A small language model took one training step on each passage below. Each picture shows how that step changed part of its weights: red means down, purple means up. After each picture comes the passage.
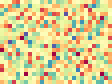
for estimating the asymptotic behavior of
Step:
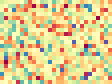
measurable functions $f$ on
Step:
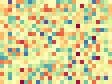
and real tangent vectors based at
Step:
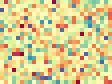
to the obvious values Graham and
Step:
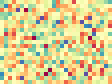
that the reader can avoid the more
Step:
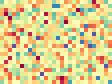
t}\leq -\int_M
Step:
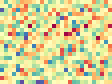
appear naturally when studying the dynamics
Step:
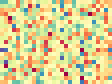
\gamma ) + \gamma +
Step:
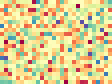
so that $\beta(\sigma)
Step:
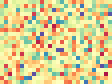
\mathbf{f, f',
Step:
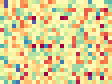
E. Artin,
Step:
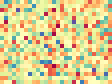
$p$ is written as
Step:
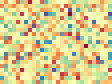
proper subset of $S$
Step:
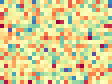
and assume the reader to have some
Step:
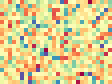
action to cumulant coordinates.
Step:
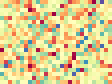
There were several other occasions
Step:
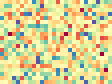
example on page 1, this gives
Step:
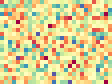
the following hold: Any subgroup of
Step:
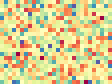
$\mu^\xi$ satisfies a
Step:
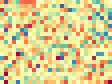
dashed green, an element
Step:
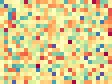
This subgroup is the isotropy subgroup
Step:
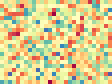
always a well defined natural morphism $$
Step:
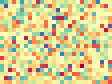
curve $C$ is {\sl
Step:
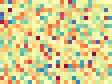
are indexed by the vertices of
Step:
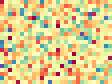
are empty. The Thorp
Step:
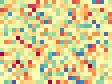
one of the following conclusions
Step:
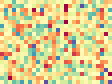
to exhaust nature's
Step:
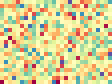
which corresponds to the identity in
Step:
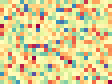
1. The remaining reasoning of
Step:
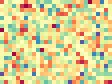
``simple'' additional hypothesis, then
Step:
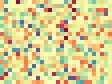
of the constitutive relations in the
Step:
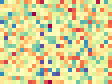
a composite function involves a product
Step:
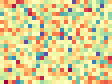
case, it is easy to compute
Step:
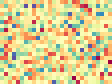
addition, vertical dotted lines
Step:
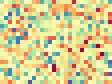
consider AIC as a measure for
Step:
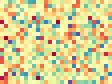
form and compute with them since only
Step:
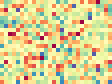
carefully chosen in order to
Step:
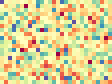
and $i^{th}$ one
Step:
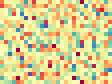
map which has nice Markov properties.
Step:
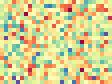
give here an alternative approach which gives
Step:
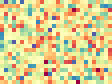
the externally given demand
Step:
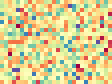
generalized IsoGeometric analysis for
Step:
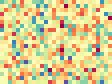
quantifiers to avoid
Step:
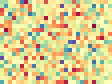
relative anisotropy of the target
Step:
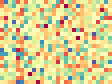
monoid with the ordinary composition of
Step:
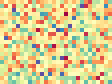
Our attention in this paper focuses
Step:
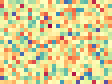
1). \end{equation}
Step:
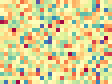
orbit, let $v$ be
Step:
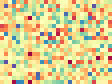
the space of finite dimensional subspaces of
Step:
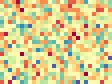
have the following three cases.\\
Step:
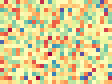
a function $f$ with respect
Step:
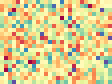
at some $\lambda >0$
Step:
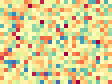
of central (resp. right)
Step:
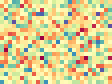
representatives of double cosets
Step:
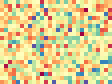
references therein), which we focus on
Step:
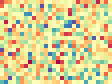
knot insertions, as
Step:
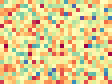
|l |} \hline
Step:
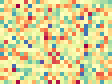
which is called weak representation, introduced
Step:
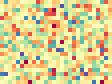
\end{figure} Finally,
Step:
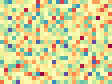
CLF and CBF conditions
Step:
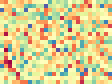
submodule $V \cong
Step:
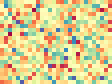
is dependent on the crossings and the
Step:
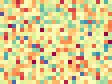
a sufficiently large $n$, choose
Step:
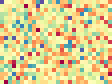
with high quality ground truth
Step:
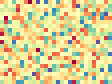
surfaces of genus~$g$ with
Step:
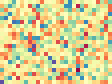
x_0)$ the distance from
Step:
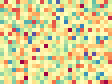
a lower performance is expected due to
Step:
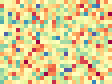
the low limits of integration, the
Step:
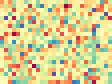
progress having a small variation of
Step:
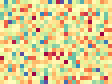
posteriori error estimator. Since
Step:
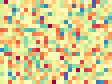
an \emph{ordered line
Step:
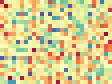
Irregular Subdivisions
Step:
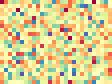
To provide a unified framework covering
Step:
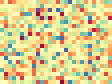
We use $M_i,
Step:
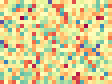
$R_\la$ being the
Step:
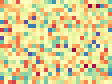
that $X^*$ has the
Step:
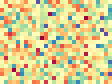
al.\footnote{There is a
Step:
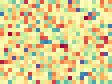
morphisms of complexes. A double complex
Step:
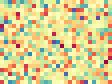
$ [S_{i}]\hookrightarrow
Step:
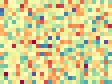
Einstein structure by considering deformations
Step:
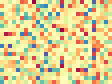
irregular dihedral cover of
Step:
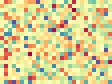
of degree $4$ maps
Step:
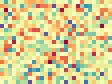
group on $J$. We obtain
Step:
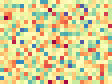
form: \begin{equation}
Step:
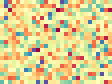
be expressed in a closed form,
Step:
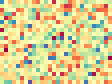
prove that it defines an automatic
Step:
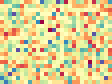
the $r$-power
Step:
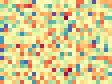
V\in\mathscr C$
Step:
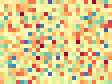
Then $\FL(\Pi,
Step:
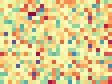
particular iteration $k$ of the
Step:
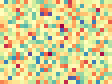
labels of the edges in
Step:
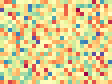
Consider the single group, or
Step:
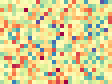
we can consider a diagram similar to
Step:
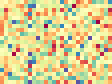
theorem by induction on the length of
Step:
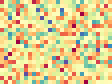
instance Ref.~[5])
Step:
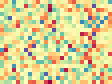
this result is that the projective dimension
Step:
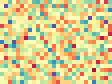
is a false pole of
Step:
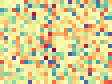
Theorem states that any linear operator over
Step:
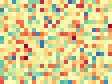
neither true nor false'
